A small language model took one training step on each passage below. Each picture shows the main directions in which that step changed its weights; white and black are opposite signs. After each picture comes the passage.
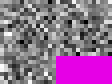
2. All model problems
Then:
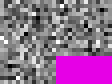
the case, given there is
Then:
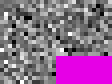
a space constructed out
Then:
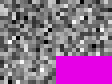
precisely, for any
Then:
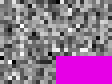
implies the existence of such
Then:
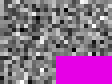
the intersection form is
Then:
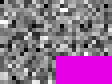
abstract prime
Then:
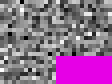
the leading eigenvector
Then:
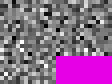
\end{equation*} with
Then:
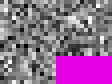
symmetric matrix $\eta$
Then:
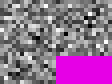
in $\Omega$ near
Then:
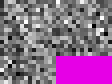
that its support is
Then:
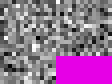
radius inequalities
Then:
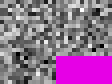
to extend the approach
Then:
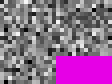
of some events.
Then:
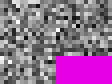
is stronger than
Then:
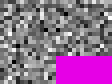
where $G$ is defined
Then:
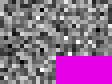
and Kretschmann
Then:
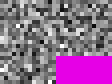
deformations }
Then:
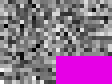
determination of parameters
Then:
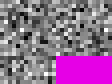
a non-degenerate
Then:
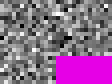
spectral estimation
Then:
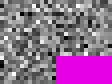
sections which will make
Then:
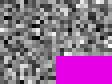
and $\ell$ satisfy
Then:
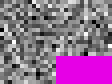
permutation of the
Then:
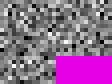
corresponding unknown
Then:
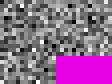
close to a cone
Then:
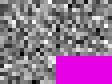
several authors
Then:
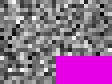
is affine and thus
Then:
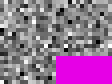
The research
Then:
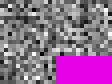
to lower order terms.
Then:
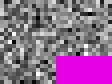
the power of the
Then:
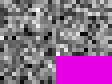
the unlink.
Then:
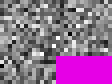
in the notation of
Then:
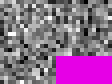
satisfy equation (6),
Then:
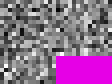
to consider the same problem for
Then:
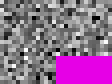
of the $3$-dimensional
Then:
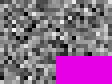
a consequence, By
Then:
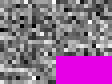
monomials} If
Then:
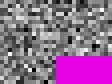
to the system of equations,
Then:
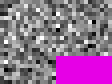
remains an open
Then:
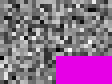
and $B$ are real
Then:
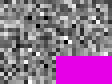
and \begin{eqnarray*}
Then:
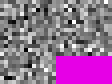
fields generate a function
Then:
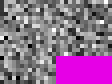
that the conformity of
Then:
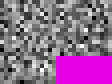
which allows forms
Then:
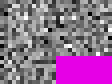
strict transform of
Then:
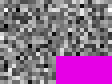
Fan, On
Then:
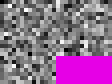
parent). Thus every
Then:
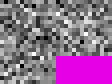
view them as
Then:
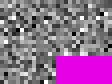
asymptotic preserving property
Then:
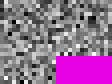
the air bubble
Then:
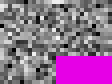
2 \norm{ \overline
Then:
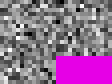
in time.\\ The
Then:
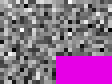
We introduce the differential functions
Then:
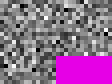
level of fibre
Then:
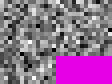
$\hat{\beta}$ is
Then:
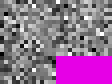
factors better than in
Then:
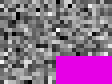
no special role
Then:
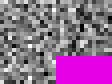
Then we have the relation
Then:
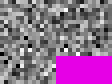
\rangle: \lambda,
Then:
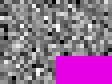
differential signals are
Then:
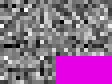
k < \infty$. We
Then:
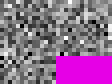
be permutations of
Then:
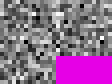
the $R$ depends
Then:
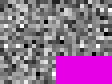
satisfies the strictness
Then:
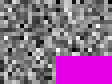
this problem: related work
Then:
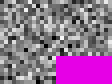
are linear combinations in
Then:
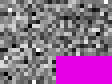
also keep lambda
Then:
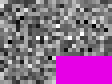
\ed \br
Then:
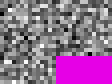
to write down an
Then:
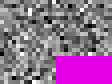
last inference
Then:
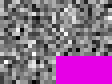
the original pair of
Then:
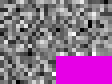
where each edge is
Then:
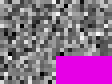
these transformations follows
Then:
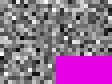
It remains to show
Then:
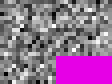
it is evaluated
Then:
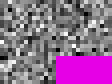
when $V$ satisfies
